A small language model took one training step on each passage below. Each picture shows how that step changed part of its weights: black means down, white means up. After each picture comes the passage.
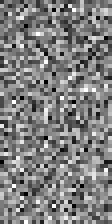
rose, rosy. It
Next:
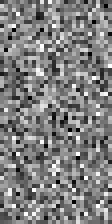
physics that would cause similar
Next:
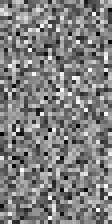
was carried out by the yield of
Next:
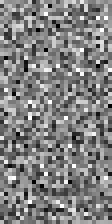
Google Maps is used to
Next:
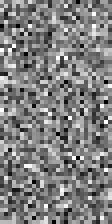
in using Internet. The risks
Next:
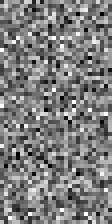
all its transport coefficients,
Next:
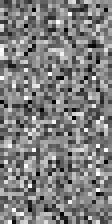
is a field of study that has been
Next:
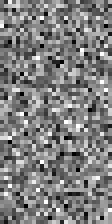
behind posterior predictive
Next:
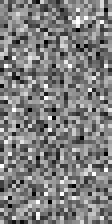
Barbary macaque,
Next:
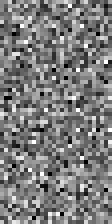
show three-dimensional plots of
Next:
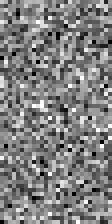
by \begin{equation} (\hat
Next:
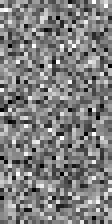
is a TSC protected by the
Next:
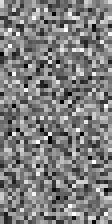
intermediate liquid
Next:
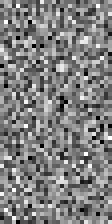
system was no exception; various
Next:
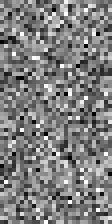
for the occasion: using a
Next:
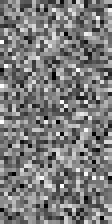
linguagem em seu estado
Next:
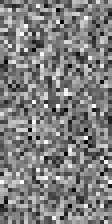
Increasing their social engagement is
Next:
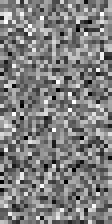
marginally significant predictors.
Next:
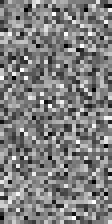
- Datenorganisation,
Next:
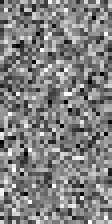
soils. Mövzunun
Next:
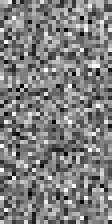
Bruno Ricardo
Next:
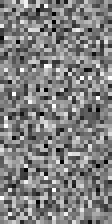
the current understanding on the
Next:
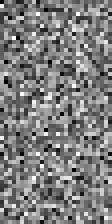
The number of eggs that have
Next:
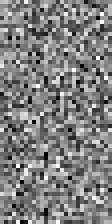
and emergency department.
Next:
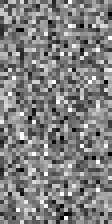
что количество
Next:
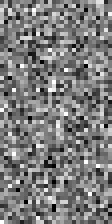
Wuppertal, Germany}
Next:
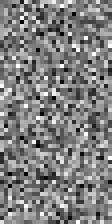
Fassung, tragen bei der
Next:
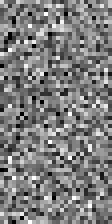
which the correct relic density can be
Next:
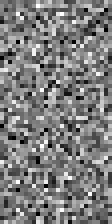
Wiley & Sons, Inc.,
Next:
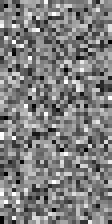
of Fe(III)
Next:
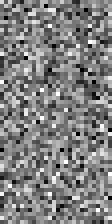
have also been derived for the solution
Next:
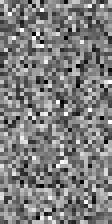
heat exchanger*»
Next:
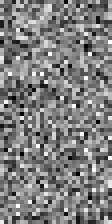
$x$-direction. The strength
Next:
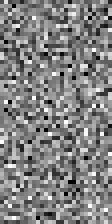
It is thus not possible to
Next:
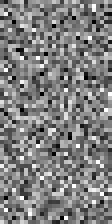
о государственном
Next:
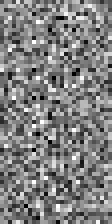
стало возможным
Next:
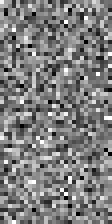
ko‘rsatadi. Bu
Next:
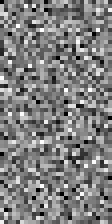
- 15 Pemodelan
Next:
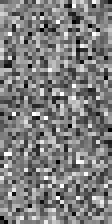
sigma-model to the \\
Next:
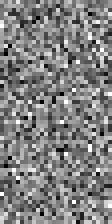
Future Work Even though learning
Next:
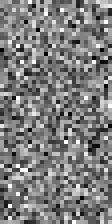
with the geometries considered
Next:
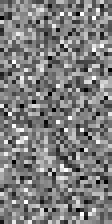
activate after the time delay of
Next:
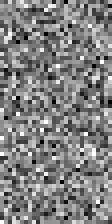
ganhos de capital sobre
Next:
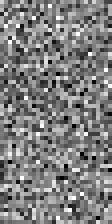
This study investigated the modification
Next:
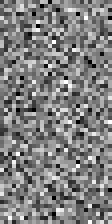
economice Corenev;
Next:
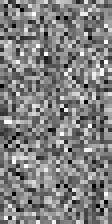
around the time of puberty
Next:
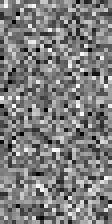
tasviriy san'atni
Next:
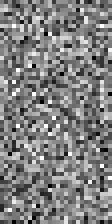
yang fleksibel
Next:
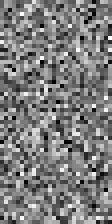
This makes SVR particularly
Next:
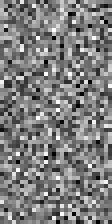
With increasing the illite and
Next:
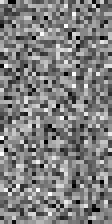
30. Patients could have been
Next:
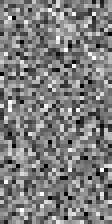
pair produced or produced associated
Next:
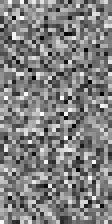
Effectiveness of Plant
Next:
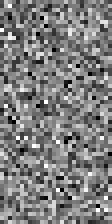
corresponding decrease in the mean
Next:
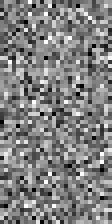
the tune shift which is
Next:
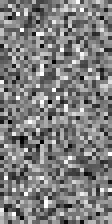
energiya manbalariga
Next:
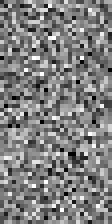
or equal to $2$. In that
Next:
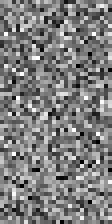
of the gas ratio due to
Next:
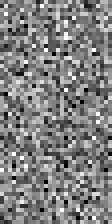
Institute of Physics and
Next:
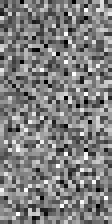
імені Михайла
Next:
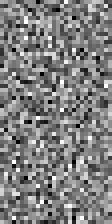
м$ $\theta, град$ min
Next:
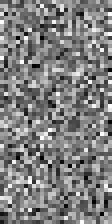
de LiBH_4 y
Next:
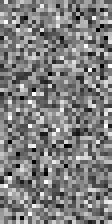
yaratishga qaratilgan
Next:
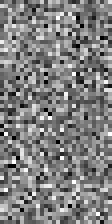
elatius*, *Ballota
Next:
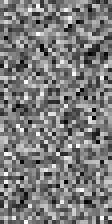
as many as 301 people
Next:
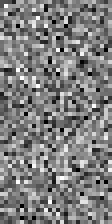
and the shaping/molding
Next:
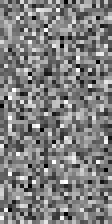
were involved in experiment and
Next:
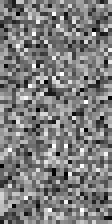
know about countries that have the
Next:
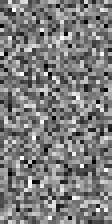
resistant organisms in the
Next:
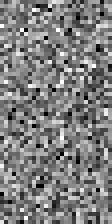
o inorgánico en el
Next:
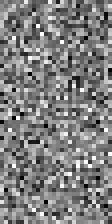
collection of grid points
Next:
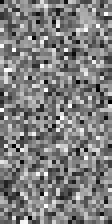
finite-field effects at
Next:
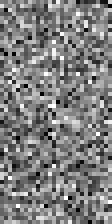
melawan hukum yang
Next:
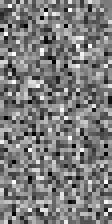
per country number numeric
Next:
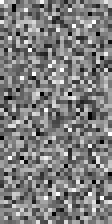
was stopped after 2-3
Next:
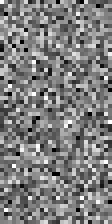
halde genel olarak:
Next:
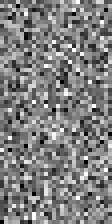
In fact, the rigorous value of
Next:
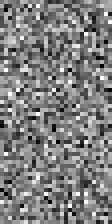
fall-off, and the measured
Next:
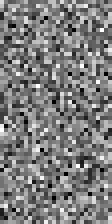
and F1-score, are used
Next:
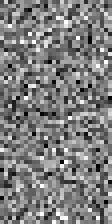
on the path of enhancing a
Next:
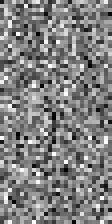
Table II. For ice I the
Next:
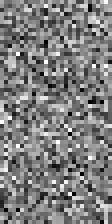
field theory we need to supplement
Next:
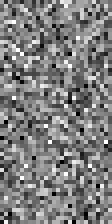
Biochemical characterization
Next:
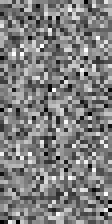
allocated with explicit huge
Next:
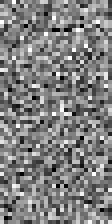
in a different context. There the
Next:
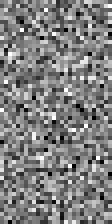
Jaloliddin Rumiy,
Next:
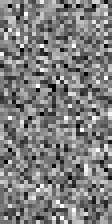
codes having power to
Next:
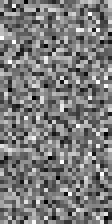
in a living lab environment with
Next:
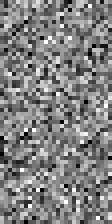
an unprecedented tuning of
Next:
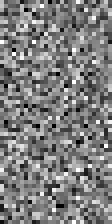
$\mu Hz$ at the higher
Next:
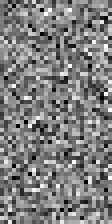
running $b$-quark mass
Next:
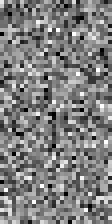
cells. Specifically, it
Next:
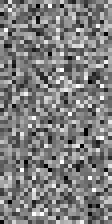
web muy interactiva y
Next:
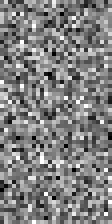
Cultura, e não Lei
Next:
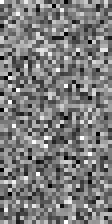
(1st year resident),
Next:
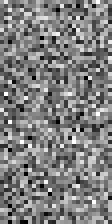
societal seesaw of
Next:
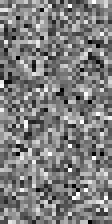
detected in the matrix (Fig.
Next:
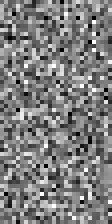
row or a column is added
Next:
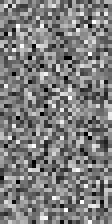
the Cystein of this motif
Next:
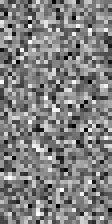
did not provide a detailed
